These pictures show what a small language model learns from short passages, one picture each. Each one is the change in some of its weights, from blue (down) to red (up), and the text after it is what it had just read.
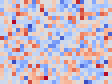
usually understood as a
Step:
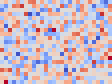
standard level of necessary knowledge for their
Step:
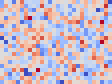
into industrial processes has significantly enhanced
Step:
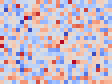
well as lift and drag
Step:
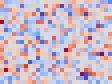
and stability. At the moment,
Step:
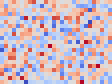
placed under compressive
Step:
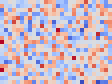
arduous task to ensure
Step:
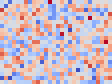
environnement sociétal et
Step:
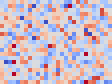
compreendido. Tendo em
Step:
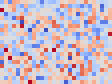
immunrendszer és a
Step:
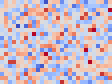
is commutative, QL
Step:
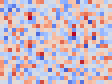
extraction using the MFCC is
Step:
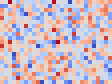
ҳам муҳим ва
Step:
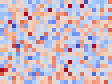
High [37] Thailand
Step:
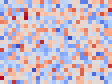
bo'lgan ba'zi
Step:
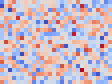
be both time-consuming
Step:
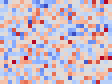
Elektronen e^-
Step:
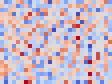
can both increase and decrease cognitive
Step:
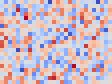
apply the concept of
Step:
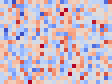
responsible for control functions.
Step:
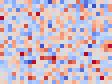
in a second-grade and a
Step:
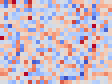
total, 40 videos have been
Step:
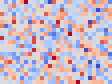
According to G1 and
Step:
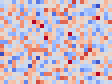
Alisher Navoiy
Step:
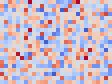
industry in Indonesia
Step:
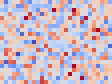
is carried out. Their
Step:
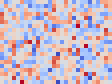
that it could have been due to a
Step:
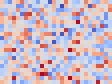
have been widely used for the
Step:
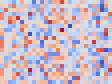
the masses of the other two –
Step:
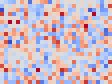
knowledge base on which their supply
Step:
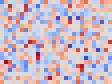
paracetamol por essas
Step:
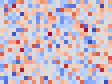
entre las ciencias, las
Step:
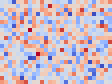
Земля не може
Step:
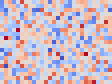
depender de la interpretación de
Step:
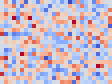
view, land has been taken
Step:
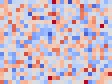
student learning behaviour in a
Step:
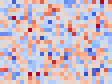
Таким образом,
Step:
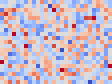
Survey, Lab analysis,
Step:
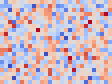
keltirib chiqaradi.
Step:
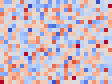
the relationships between independent variables
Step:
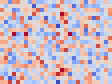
Merlo G., Bordone
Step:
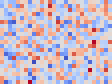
це не просто
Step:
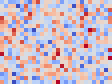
nafaqat bilim
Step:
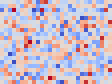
cuarto del siglo
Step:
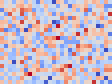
to his public advocacy for the
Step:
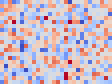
general anaesthesia were
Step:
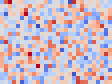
soil could create an easy
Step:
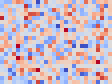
aronya ve yaban
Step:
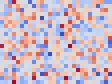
Tahlil turli xil
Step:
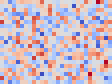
Авторы предлагают
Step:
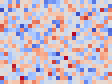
to partially open double
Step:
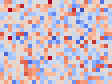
an'anaviy ashula
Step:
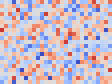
able to work from 33 to
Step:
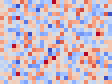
the most saturated emotional
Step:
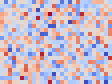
qualified, many of them may
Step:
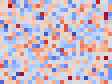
gains after privatization.
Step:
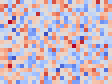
die inhaltliche Tiefe
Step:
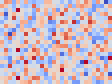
evaluated. A questionnaire
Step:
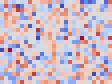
(b). Reconstruction
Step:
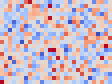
relocação dos orçamentos
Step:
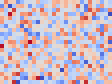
munosabatlar faqat
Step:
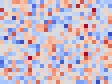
estos 276 corresponden a
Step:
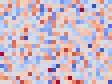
regeneration and remote
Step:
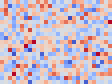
momento. O curta então
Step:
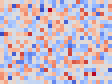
of concrete. - On weight
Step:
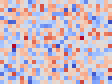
Umarov, I.,
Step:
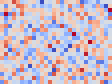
b Bulk of the bed
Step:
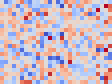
can be contacted at
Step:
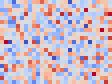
з тим, що
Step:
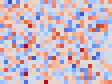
va Avstraliya
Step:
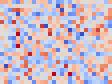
de qualidade, confiabilidade
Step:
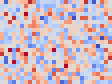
An generated image imitating
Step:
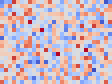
spectrum was recorded in
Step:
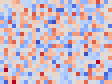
presented by Kih [36] is
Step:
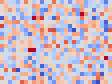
both 1-thread and
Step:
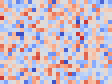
quantity k . This is
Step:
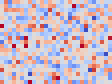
bo'lib, semantik
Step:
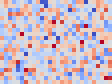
significant electromagnetic
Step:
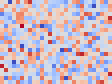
con el propósito de
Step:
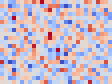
Аяз кала 1 и
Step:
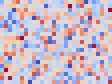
Hayal gücü,
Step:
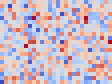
yondashuv, differensial
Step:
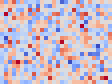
occur in nature but is obtained as
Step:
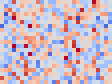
moddasining morfologik va
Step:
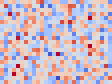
neglected. Morphology
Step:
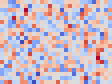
на культурные,
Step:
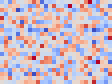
Terms] OR
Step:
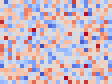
of CRP values can be
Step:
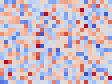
flow bias would require many additional
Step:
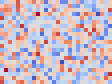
and revealed old and new
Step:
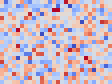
is dispersed as shown in the
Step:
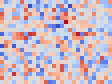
the poverty rate, it can
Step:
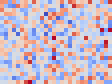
die bedrijven
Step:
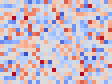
yuksak nomga,
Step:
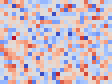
darajaga ko'tarishni
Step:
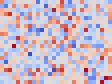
Op. cit., p.
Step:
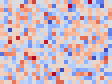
*Baltic Journal of European
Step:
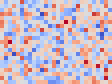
of stiffness and strength of
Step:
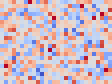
Building on targeted public health
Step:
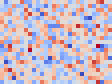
of defecation (dose
